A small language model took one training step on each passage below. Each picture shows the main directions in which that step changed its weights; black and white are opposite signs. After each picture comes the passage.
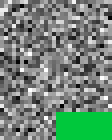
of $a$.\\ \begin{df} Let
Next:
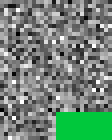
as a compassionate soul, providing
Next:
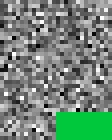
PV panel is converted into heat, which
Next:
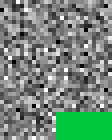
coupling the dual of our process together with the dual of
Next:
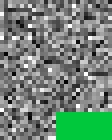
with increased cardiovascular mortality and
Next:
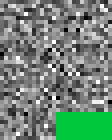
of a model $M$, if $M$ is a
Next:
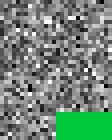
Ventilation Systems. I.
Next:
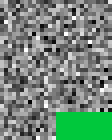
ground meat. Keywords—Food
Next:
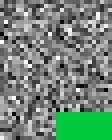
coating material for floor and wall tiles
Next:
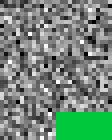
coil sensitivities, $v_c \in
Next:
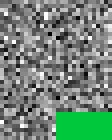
bound fluid from the matrix of the POFA
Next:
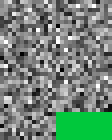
In this section, we discuss the reinterpretation
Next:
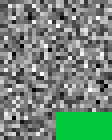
CDP and the actions described in this document follow
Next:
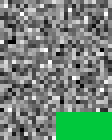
to prevent the metamorphosis (1).
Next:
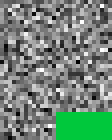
semi-inner product spaces,} Trans.
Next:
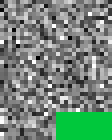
main reactions products (hydroquinone and
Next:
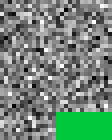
Therefore, at each $\GH_i$, the model
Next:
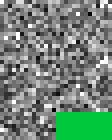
(\ref{FBEE1}) is
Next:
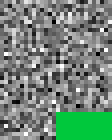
declare no competing financial interest.
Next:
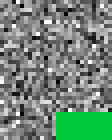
/Al₂O₃ laminated composites
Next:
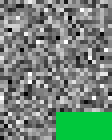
exact functor for any injective, graded
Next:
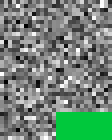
real-life speaking contexts.
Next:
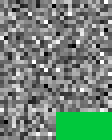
solutions is $H^s$ with $s <
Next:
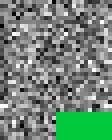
plug-in charging facilities are often related
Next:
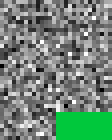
family. It can be proved similarly that
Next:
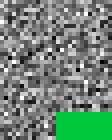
be the groupoid ring of $\ms G$, defined as
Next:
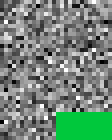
are multiple factors for understanding resilience, either considering
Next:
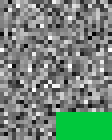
$y_-(x)$ be a solution of
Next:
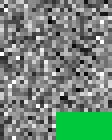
field dual to the 1-form $\omega$. If we
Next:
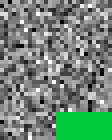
data about inclination, proximity,
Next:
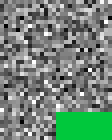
of the groom. Furthermore, poor
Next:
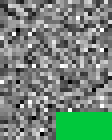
and out of these 52.87% were
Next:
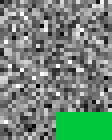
are splendid curves of the fourth degree,
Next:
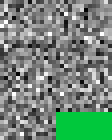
\}$ for each $1 \leq i \leq
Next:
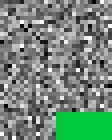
county, Bököny,
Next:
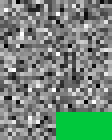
into my future academic endeavors.
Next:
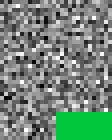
Post tonsillectomy pain,
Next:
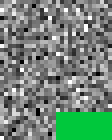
A different version for the orthogonal Lie algebra is given in
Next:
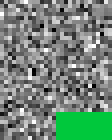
risk factors for postoperative AKI.
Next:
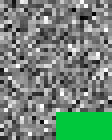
very much to thank Professor
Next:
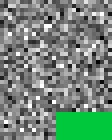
SE(3). Finally, the control system
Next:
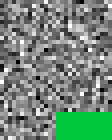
be regarded as a special case of the
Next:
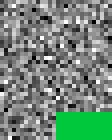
patients. This is because the anti-nutrients
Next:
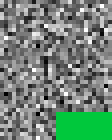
as $k\to\infty$, then
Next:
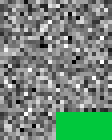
$\JG$ be the collection of maximal marked
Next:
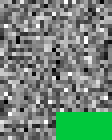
kleinere M\"achtigkeiten}
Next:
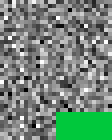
usage components on self-reported measures in
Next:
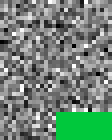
through data for quantification, while for others further
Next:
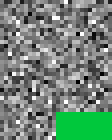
to previously proposed receivers. Second,
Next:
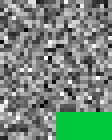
nous utilisons l'un des deux
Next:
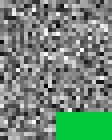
and Company (Bank)
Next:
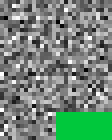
is predicatively not the case. \RefP{}
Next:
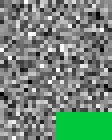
$\alpha(a)$ is the $A$-valued
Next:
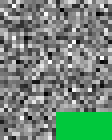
exists a nilpotent group $G$ with
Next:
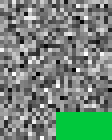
the LORD with other people, the result is a
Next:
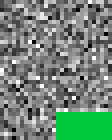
this introduction we review basic definitions. A
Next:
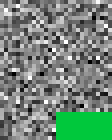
following the guidelines given in [15]. The
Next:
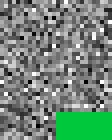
DNA extraction. This study has been approved by
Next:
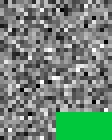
in men, overwhelms the impact of the
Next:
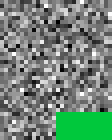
accounts for the anharmonic nature
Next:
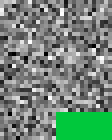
be abelian. But then we can apply Lemma
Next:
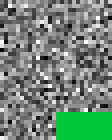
(2005). *A Framework for
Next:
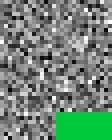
$$\cdots<\alpha<\alpha fg<\alpha
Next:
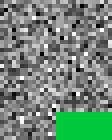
level of government about the fight against human
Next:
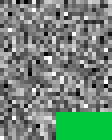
companies during the period under study.
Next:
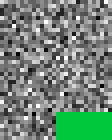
, δ_{TL}) as given by
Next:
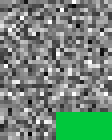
represent a pillar of responsible OS**.
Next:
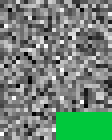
Arias Medina B5-3
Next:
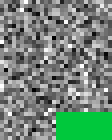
zero section. \ehw \bhw
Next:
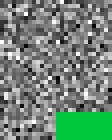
the expansion of $\mathbf{P}(s) =
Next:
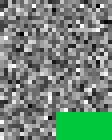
in our study, 255 were low risk cases and
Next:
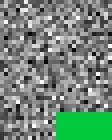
C\subseteq V(G)$, such that
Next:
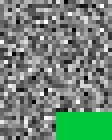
(in Rupees) Less than 10,
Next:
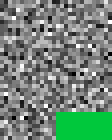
in the system (6) with the control (5)
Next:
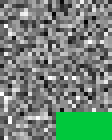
(2)$. The arguments are, however,
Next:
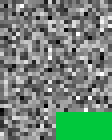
are the (universal) morphisms $A\to
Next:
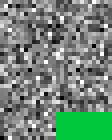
for comparison \\ $\Delta$ & Instance group
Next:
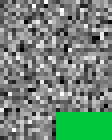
pointing out a mistake in Remark 6 in
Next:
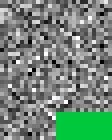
beast so that the citizens of
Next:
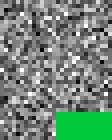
follows immediately, the condition on $f_0$
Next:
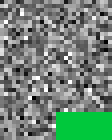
\tau \omega} +i\omega\delta
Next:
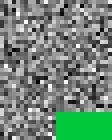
h. Dry ether (60 ml) was
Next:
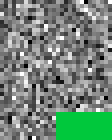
as GDPR or HIPAA,
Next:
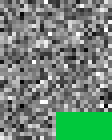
zero), and the system given by (2) remains
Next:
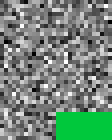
By (i) on Lemma \ref{lem of
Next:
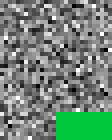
of $D$ is given by \begin{equation*}
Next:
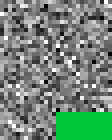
Microfinance Banks (MFBs),
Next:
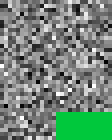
and the ramification schemes for these two
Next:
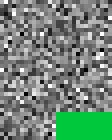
on $M\times (0,T)$, we have
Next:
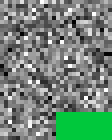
it can be adapted to this group. This
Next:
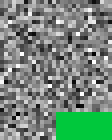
have the form: $$g(y_i) =
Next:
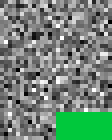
$q$ and $\alpha$. In short
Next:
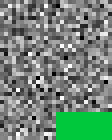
specific material. It creates conditions for active
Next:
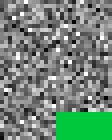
complications 33% among obese patients. 25
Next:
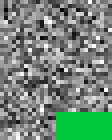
servants who are ghost workers. In
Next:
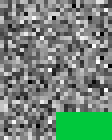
the TEE. When the user tries to submit
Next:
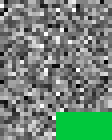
\proof It is enough to prove the theorem in the special
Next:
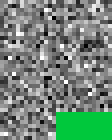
group with two finitely supported symmetric probability measures $\mu$
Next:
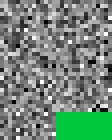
on $\hatC(N)$ has then the following
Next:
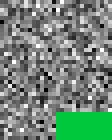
Theorem 2.7 in \cite{bgs}).
